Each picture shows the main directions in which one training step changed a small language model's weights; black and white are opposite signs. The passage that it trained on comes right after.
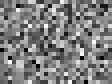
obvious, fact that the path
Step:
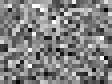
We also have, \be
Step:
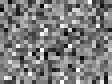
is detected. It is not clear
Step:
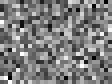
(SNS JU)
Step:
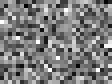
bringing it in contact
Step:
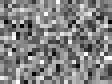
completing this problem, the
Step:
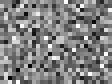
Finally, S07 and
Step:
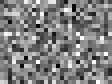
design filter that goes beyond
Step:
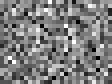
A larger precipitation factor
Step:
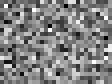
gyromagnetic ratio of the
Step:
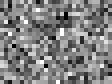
que busca
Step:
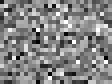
abilities and experience contract from
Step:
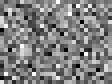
grain yield, straw
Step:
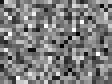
connected to environmental ethics in
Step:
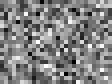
the New Age and without
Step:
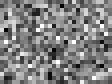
traditional systems are moved into
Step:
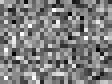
obtain different options for the influence
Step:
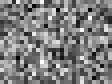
they consist of arbitrary
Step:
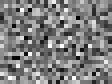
are widely used, including
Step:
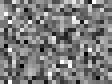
\end{equation} which depends
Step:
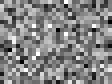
across the study area. Based
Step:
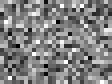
mean value of each quantity and
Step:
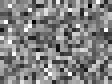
Mr Mifford wants
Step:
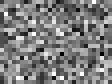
limitations in automated image
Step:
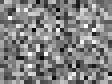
period. This suggests that we
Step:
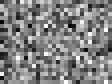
Davis) Edric
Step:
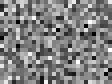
Real logistics operations and
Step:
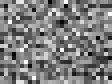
of notably $\Gamma_{\rm
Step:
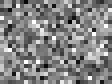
filters and show the advantages
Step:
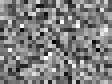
the system is $f_{\rm
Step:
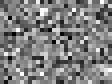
-open subspace of a
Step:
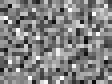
Ring Modulator
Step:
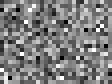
limit as in Fig. 1 are
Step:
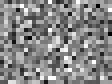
were mass-inoculated with
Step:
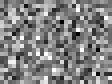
the global sense as different access
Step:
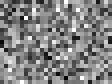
equations (PDEs)
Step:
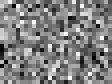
reason has been attributed to a
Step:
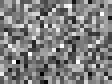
same time, the variation of
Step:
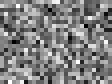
resilience, security,
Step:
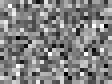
a systematic, ongoing
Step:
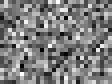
consumers' attitude;
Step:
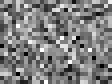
demand restored for all critical
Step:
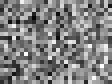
control diet with no significant difference
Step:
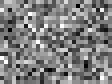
light. Both positive and negative
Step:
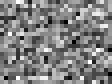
The aim of this study was to
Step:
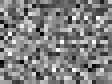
my answer? 6.
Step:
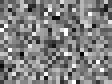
periodontal ligament
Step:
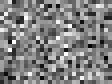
with relatively thin face layers
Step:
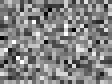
improved workload management for
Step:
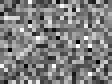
For the iterative approach,
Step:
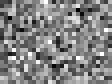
depends on the cosmology via the
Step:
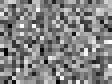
user. If the user
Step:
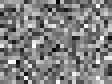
target search space constraints, while the
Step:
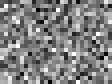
between genders was explained
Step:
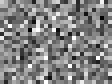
Hilbert series are one
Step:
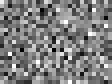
Golden Tips
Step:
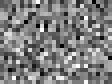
- Haque, M.
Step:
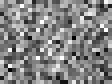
cooperating with EU
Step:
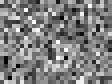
Roomi Department of
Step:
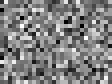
\frac{\partial {{\epsilon
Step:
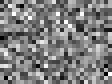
IPT. Family:
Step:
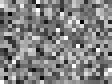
businesses in Peru,
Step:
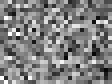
differ from the configuration of the
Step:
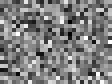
true due to unforeseen
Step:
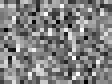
an electric current $I$
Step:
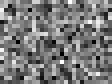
by means of the wavelet
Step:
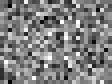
velocity and $M_{\rm
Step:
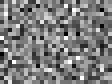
\rightarrow \infty$ as
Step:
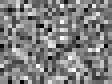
statistical sense were stable (
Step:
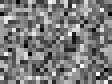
This envelope is considered as
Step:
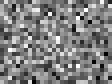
former includes the contacts made
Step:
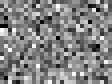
= -\bigl(\hat H
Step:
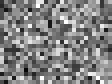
biosecurity...) has
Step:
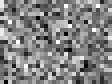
we assign a threshold value by
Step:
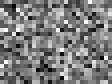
component of the English Language
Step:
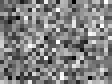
laws and ordinary
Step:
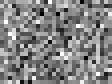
future STs. The
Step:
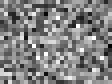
the need for a special law
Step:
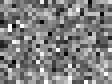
James), a West
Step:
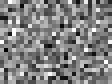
The oldest known valid
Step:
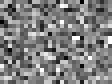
writing on, reading,
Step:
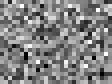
cusp. \smallskip
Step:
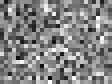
interaction with the medium. From
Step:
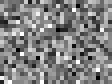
and testing. Training
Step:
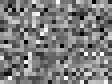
factor, and that each proof
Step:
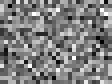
of risk may stem from active
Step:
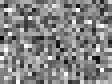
participants to evaluate situations as successful
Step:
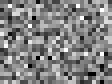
C.4 below, we will
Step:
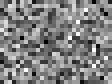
of soil. The investigators
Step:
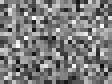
environments. One of the
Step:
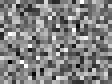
whole concept then reduces to
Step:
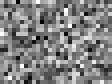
sustained elevation of
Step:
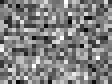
strange non-chaotic
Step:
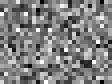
Level PU Public
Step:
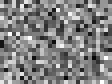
number of processes for fixed size of
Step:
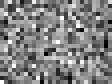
of complexity. The formulae
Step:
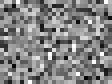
relaxation rate coefficient of
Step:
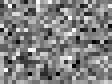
added to sodium
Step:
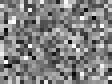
sexual activity in a public
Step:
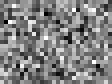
focusing on camera
